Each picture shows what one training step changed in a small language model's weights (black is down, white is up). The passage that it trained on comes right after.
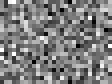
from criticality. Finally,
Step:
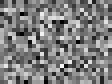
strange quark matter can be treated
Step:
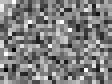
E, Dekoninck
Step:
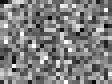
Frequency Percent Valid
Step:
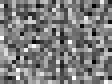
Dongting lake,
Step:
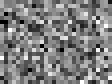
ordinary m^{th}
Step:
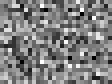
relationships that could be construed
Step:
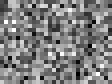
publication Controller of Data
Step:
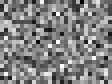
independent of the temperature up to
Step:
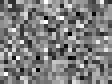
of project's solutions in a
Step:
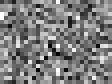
олиш ва уларни
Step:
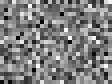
polar and aprotic solvents,
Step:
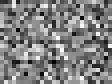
Ministry of Physical Planning
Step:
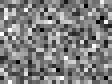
individuals provides a deeper understanding
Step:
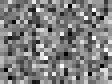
anisotropy in the angular
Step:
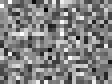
implementarea sistemelor de
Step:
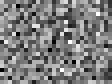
Suicidio en estudiantes
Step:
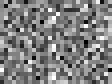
important because it is unique to each
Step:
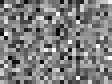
projects by multiple public entities,
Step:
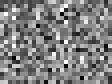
Road networks are particularly crucial in
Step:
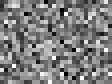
the origin of coordinates with total charge
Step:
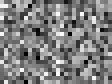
ва тадқиқот
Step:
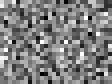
than the MPVs
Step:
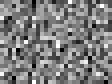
литературой и
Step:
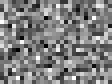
level than the other groups. The
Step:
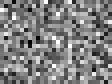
functioning and the basic principles
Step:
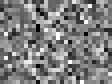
NGG model is constructed
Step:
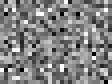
the corresponding values of the constants
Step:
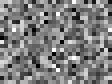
solution, but %it is not
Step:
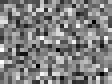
closed-source platforms.
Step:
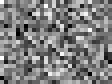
on June 18th. The
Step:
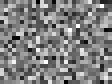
of 110 mm was placed at
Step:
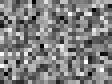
| Infarct | L
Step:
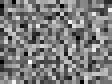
give significant ideas about the concepts of
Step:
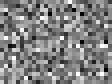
preparation and standardization of the
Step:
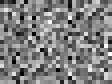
depicts the energy required to
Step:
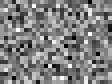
operator is describing the ideal
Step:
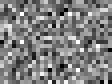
terahertz harmonic
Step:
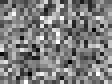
field theory at finite temperature. For
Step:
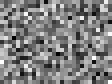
5. Тайлаков
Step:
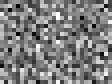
modified for target detection and uses simulated
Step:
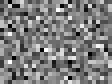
no resonance playing a role as
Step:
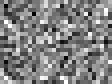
générale sur
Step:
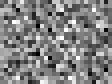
\begin{itemize} \item
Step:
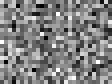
the Milky Way and
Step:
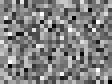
presented in Figure 7. Figure
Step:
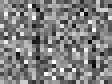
desenvolvimento de novas estratégias
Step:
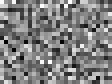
weeks have ushered
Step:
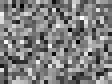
porque quien tiene
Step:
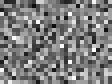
here to numerically optimise the
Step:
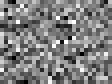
black hole thermodynamics,
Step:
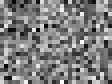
закономерности проникают
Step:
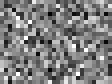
kelgan rahbarning
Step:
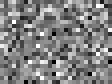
Conclusion: The patients were
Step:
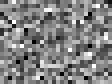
testing: 1) Value
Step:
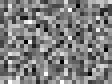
à se lancer dans des
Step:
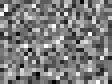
whose shape is adaptively selected at
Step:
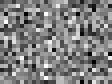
gauge bosons, the respective
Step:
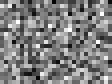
Neutron Science Center |
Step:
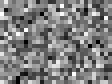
uji kolmogorof
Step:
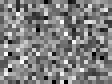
o tratamento primário para os
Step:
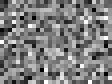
life: «Even you,
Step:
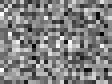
penelitian ini memberikan implikasi
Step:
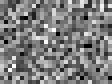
endowments, income
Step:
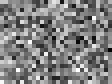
will be modified. This is because
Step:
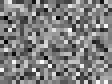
and September 25,
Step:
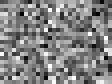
\hspace{2mm} Y
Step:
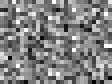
standart uzunlik.
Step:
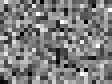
sewing needle subjected
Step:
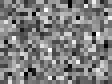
– charge qualitative (according
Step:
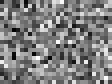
a very specific way. This means
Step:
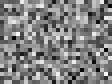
S, Turyanska L
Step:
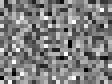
Natural Science Foundation of
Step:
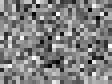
it suggest that the Biofield
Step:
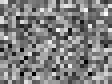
the experiment in detail. To
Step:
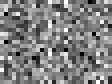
lower concentration, but as concentration increases
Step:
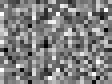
blockchain platforms and in the
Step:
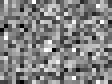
present study. On the other
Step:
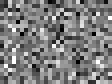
one can see from the table,
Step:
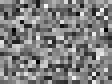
\varphi = u + \epsilon
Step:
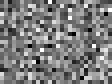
universities and institutes? It
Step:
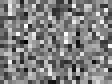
comunicación publiquen más
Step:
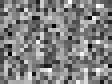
were then confirmed at the
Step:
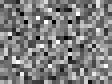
crucial communicative element in nearly
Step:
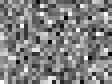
32.9%, the upper bound
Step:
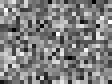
suas aulas com
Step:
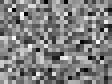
Student [Josephine
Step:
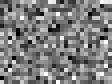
on the quantitative distribution by
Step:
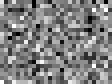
true for all $n$. The
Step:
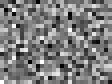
for SCAPIS environment.
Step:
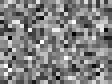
\right) \left(
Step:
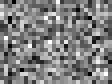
for the incident radiation. The
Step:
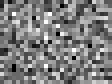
Even though the Village
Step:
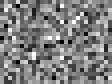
Candidate projects include:
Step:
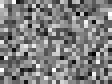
This helped guide decisions on
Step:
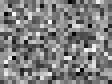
learn a function $\gF$
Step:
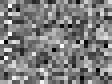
purpose, should be similar, on
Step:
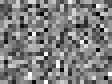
B.; Gualtieri,
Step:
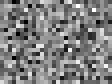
illustrates a representative stage in
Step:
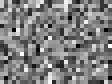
from each synchrotron
